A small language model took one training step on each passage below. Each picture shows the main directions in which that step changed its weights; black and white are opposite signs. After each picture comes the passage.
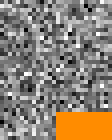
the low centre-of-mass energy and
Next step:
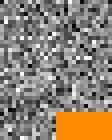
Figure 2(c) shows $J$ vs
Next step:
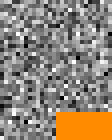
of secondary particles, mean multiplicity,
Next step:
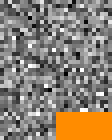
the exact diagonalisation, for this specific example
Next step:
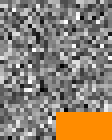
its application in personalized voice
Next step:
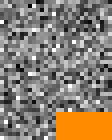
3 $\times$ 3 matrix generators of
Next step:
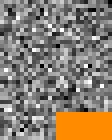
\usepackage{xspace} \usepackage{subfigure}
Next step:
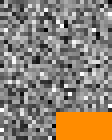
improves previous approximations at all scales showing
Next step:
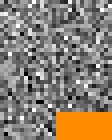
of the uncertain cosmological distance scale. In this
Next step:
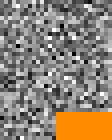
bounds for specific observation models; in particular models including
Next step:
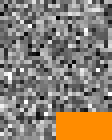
new estimation of α factors from Eq.
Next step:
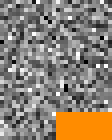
& EER & minDCF \\ \midrule
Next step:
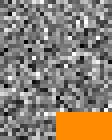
test our model because it is believed that
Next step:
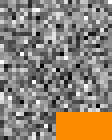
\end{align*} } ANF propagation
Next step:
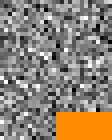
general improves the model predictivity with respect to the
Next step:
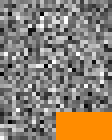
discussions on themes related to this article with
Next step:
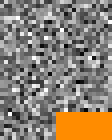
sum rules, valid in the limit where
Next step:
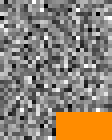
node of the Beehive Cluster of the
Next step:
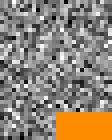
vectors are described by twelve scalar components, which
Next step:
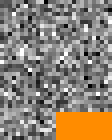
some GS realizations are already dead when
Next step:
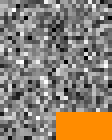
but not as yet in the update algorithm.
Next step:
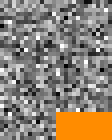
cognitive effort and confidence effects from
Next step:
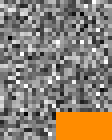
it shows characteristics of what has been predicted for a
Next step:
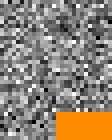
group $G$ broken to a subgroup
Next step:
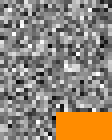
recovery labels. The action-space contains
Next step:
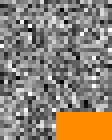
structures obtained from microscopic simulation of ABPs
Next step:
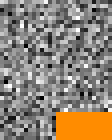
Physics\\ 21-27 July
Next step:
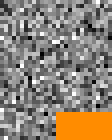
expansion rate \begin{equation} H^2 =
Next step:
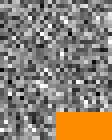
the plateaus. Degeneracy of the
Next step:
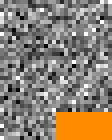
f-BEC configurations corresponding to the situation
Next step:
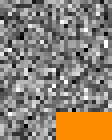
aspect by creating all activities in
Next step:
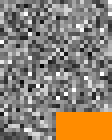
that are integrable have been proposed in the literature
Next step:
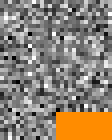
for the particles in both cold and hot region at
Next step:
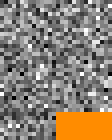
the canonical Einstein-Aether theory
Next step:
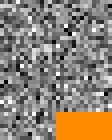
the value of $J$ and $h$ from
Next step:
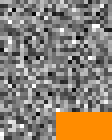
in energy harvesting and realizing
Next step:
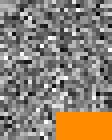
we derive an equation of state for asymmetric
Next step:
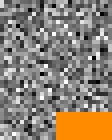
starting from weak field, the dynamo
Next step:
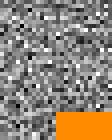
in multimedia services typically
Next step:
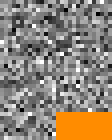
different object models does not change drastically.
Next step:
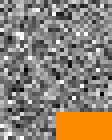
(either stationary fluxes or spatial
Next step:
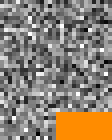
the sky-surface. Now if
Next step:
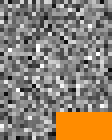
goes along the two circles, centered
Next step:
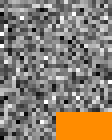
are n-on-p silicon
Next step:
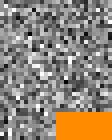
less likely to form stars with high efficiencies.
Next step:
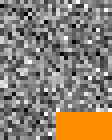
a nowhere vanishing $d$-form (a
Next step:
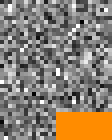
Dortmund, Institut fur
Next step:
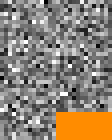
of preheating. The dynamical system relevant to the
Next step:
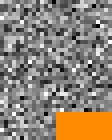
active space: & C 0.0000
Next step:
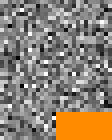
Supplementary Material, and this should make
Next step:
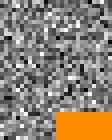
compressible than the original, while achieving the
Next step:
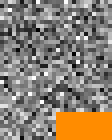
d|d\rangle$ for all product states.
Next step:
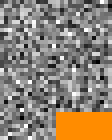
20 TeV gamma rays from the galaxy
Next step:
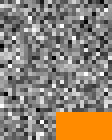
the limitations of the current statistics we have
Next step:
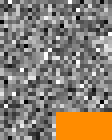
$E$ stands for the energy and $\hbar
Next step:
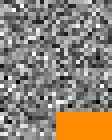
change. (4) **"Mixedness"
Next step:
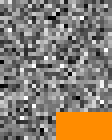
This calculation was done within 3 weeks using
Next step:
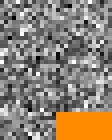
(E)$ and the retarded one,
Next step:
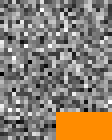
period variable stars outside globular clusters and reproduces
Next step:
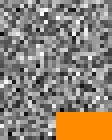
decoherence error}, compared to baseline
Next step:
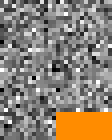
Report (CDR) reference design in
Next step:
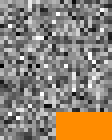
Our recruitment strategy, which relied on
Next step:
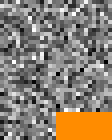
the linear regime, even a single realisation with
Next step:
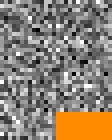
the scope of research expands. In future
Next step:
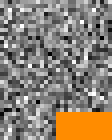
France}} \begin{document}
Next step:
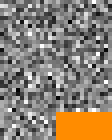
structures induced by increasing the threshold parameter $\varepsilon$,
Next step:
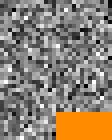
but to correct for artificial offsets
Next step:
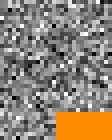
radio--FIR correlation also holds in regions
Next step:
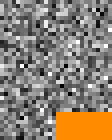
mutations while only a "small proportion" of
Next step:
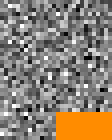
statuses, we divide a
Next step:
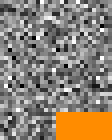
temperature determined from $T_c^{offset}$
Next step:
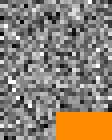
sentence-level attention weights of the
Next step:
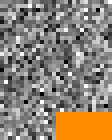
\end{eqnarray} obtained if $\omega
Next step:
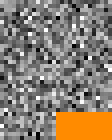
above condition is satisfied for the assumed configuration implying
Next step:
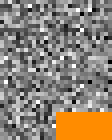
$\tau_{3/2 }$ has been estimated
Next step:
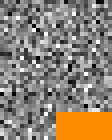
particular the link between microscopic mechanisms and
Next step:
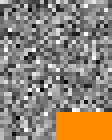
*Our research will contribute in enhancing both
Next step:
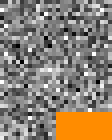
comment written by Sotiriou {\it et
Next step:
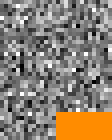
angular velocity as soon as the simulation started,
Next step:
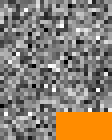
respectively. A good fit (solid line) to
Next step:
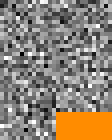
in the medical arm which accommodates
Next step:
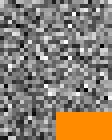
3D face models from voices. Table
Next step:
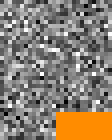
Sun} \\ Department of Mechanical
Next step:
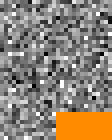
species $\alpha$ transferred from left to right
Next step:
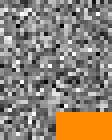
= 10$ K, microwave frequency
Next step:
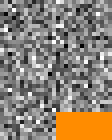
of phase space (at high $p_T$
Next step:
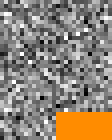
all (s)quark loop corrections for the process
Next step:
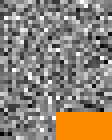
discussed this issue for the number of families
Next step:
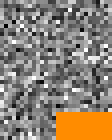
with an added contribution from processes in which exotic
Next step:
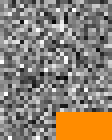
sample with $x\approx0.89$ in
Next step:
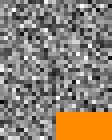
because we might retain either of the two three
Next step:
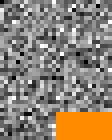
[3] J. Gunion et al.,
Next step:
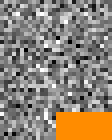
former. This will allow to obtain a better understanding
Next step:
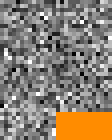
sintered. They are either isotropic or
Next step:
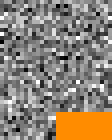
energy expansion, etc.) converge
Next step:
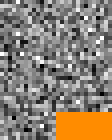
the years, polarization signals from the early optical
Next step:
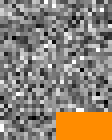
spatially flat quintessence models which have been
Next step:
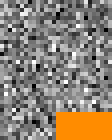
line is determined by the ``ridge'' of density
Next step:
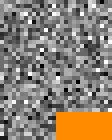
that for $\beta \lesssim 20$, $\langle
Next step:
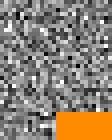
image $\mathbf z$ acquired from the
